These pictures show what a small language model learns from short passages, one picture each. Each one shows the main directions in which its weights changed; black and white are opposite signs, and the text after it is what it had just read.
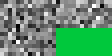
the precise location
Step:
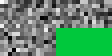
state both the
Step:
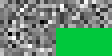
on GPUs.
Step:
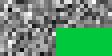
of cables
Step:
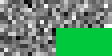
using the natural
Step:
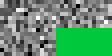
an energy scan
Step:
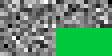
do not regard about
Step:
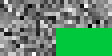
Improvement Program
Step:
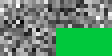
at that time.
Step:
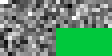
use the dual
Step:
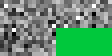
development of social networks
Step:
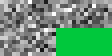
pues no se
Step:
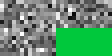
and NLR
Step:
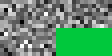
quantitatively understand
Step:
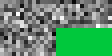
leg. G.
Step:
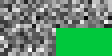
just manner
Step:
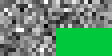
modeling of transport in
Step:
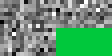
on levels of
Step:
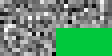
ular asosan
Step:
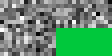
more successfully,
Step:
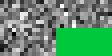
level of 95
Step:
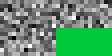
binder and
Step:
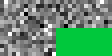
de silicio
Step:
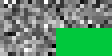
it is an
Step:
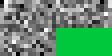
oldin mavjud
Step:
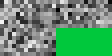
of this work,
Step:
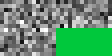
configuration used. There
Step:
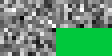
generalmente con
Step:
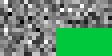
European Open Science
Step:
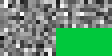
fluence and
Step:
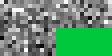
derecho a la
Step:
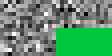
of digital technologies,
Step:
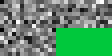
other comments about
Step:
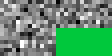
in IR among future
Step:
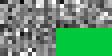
introduced to the
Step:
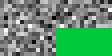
as shown in
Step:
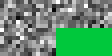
collaboration, integrating
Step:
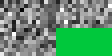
point of the
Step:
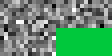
consider interactions in which
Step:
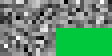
doimiy va
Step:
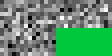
ile alan
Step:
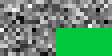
di ferro, a
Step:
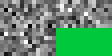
Eixo da
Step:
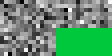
expected to be able
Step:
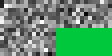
of conjugated
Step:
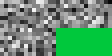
Economics and Management
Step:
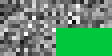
enters directly in
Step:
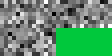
[On approval
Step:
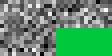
bulge in the
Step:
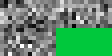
voor Nederland
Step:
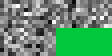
to infinity
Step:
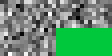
provides them with work
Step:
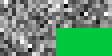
a formação de
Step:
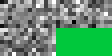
distributions to the full
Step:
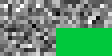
head at the
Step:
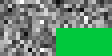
gravitational field
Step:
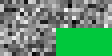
concrete, values
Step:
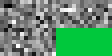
uma simulação
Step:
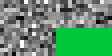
spectrum, because they
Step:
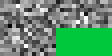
European equity
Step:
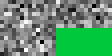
the test solution.
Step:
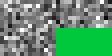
ishlari davom
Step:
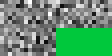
integrated with the economic
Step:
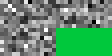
clearly seen, in
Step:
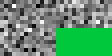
it becomes a very
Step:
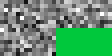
simply a difference
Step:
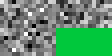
in distilled
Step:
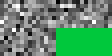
oxidation of
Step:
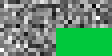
en entreprise ne
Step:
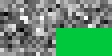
a way to
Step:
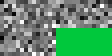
for the mutants
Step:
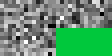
has become an important
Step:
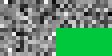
range of tested
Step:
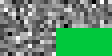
выходит из
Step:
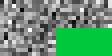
uncertainty of each measurement
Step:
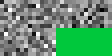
así como en las
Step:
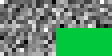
as the real
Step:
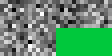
five different experimental data
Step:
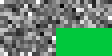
their own faint
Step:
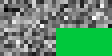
And, although the
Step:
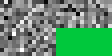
er etwa,
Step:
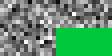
interaction is denoted
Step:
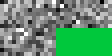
to the science that
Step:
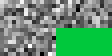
antenna design
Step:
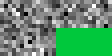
\newblock {\it
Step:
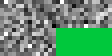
Total overall
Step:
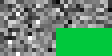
talking about
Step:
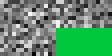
limits the parameter space
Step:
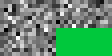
continuous quest to
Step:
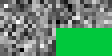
pairs of local
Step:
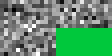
one simply supported
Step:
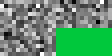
el tiempo en el
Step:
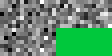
results of their efforts
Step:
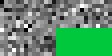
knowledge among the population
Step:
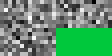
in citrus
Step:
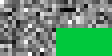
world, international
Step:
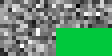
the origin. The
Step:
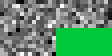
foundation for their
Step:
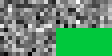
to various factors.
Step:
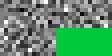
130 professionals
